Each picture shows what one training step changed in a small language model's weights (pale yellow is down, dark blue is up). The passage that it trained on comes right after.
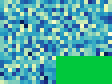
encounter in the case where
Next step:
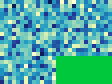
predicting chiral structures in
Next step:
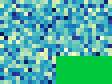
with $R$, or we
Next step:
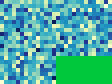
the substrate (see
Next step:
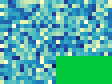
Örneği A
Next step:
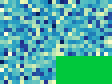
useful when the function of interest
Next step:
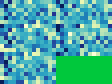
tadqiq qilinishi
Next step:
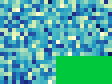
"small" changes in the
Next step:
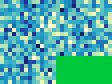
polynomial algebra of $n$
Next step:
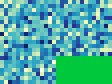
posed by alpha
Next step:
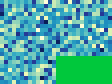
is said to be a
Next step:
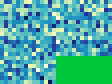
now follows by the upper bound
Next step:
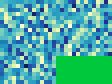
a obecném
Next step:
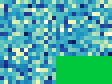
talablari darajasida
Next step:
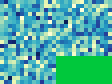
Our computational experience shows that
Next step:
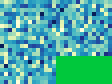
small enough such that they have
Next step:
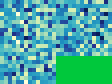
is an a.o.
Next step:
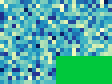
mode sequences, \eg
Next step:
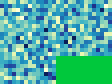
Shuning uchun bolaning
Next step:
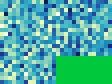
incapable of providing
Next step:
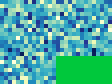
a impartir en
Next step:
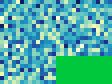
«Yoshlar —
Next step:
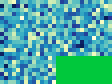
identites as coefficients for
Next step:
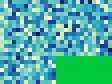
condensates, from
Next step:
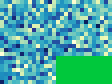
in an external magnetic field
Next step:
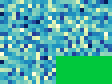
Fredholm if and
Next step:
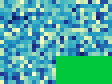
experiment (described in
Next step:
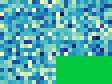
the negative energy of gravitational
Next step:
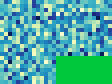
information about the structure of the
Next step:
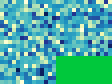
the manifold takes the form:
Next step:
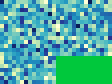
an incomplete classification of
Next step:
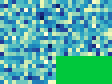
same as the residue
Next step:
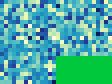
\equiv n_*$ and
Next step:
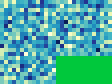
biologically meaningful value
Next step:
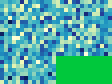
is a single irreducible scalar product
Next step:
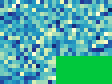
mean hitting time
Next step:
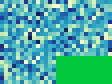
va aksincha,
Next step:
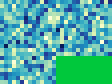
foram encontrados
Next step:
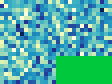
of system size. We also
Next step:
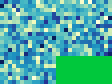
its fibers are proper.
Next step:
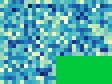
outputs for the local solution
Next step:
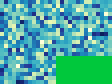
essa espiral
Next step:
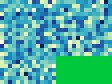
the antisymmetric field
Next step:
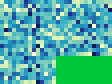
central row of this figure we
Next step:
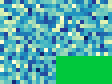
cases satisfying the conditions of
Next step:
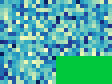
and $\lambda\in
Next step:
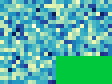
different configurations. The
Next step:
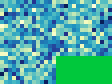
that the observable itself is
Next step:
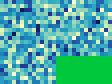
a estabelecer
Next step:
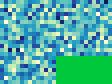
evidencias científicas
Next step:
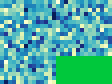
over $H$. \Proposition
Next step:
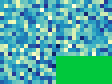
Відомості про
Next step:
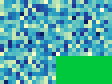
\hfill $\square$
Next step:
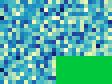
покрытия [5].
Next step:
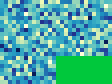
R. Fattoria
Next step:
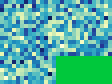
constant force field. We present
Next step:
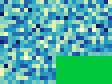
with no temperature control to
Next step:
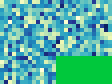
entre mulheres muito
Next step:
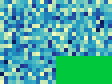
in the geometric situation by
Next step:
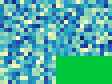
de los Jefes de
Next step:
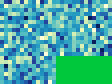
Feynman rules in such
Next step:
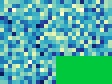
electrons per molecule. The
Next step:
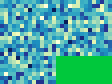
todos possuem
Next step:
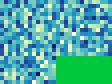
questa materia, che
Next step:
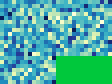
iniciativas, o
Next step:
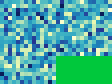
que varias clases
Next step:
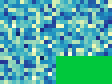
that do not contain any point
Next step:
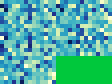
\quad \quad \quad
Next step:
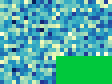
the aim of this paper to
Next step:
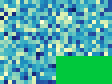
of Physics, Technological Institute
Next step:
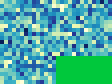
that $G$ is
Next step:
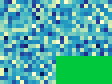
purely in terms of the
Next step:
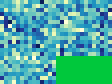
quadratic forms are clearly negative for
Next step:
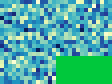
interchange summations so
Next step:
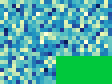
qualitativas**. São
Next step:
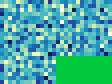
us now consider one special case
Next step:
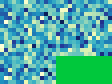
TasTas, until
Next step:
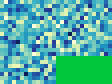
infer missing information. -
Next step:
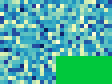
= +\infty$ imply that
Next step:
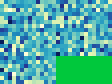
к выбору
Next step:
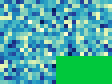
à la pollution
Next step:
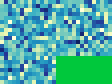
\end{table} Consider
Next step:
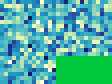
de la adolescencia
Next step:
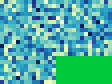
Cauchy problems of Laplace
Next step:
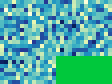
barkamol va
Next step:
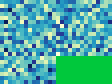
Platzierung der
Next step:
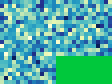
with the Shallow
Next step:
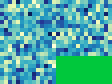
past time. It is
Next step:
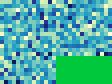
only plot the region where
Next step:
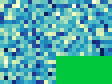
vector field. Over the
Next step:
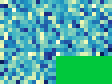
er interessant, at
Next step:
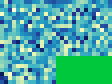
pour contrôler les
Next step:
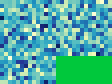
We begin with some properties of
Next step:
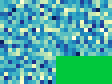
a ``degree''
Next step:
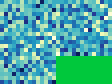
anche dagli
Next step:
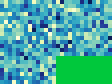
a compaction phase with
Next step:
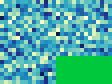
soon enters into the
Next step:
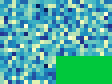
keladi. Shuni aniq
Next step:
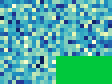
detectors (see
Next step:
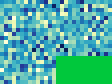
function theory has been proposed
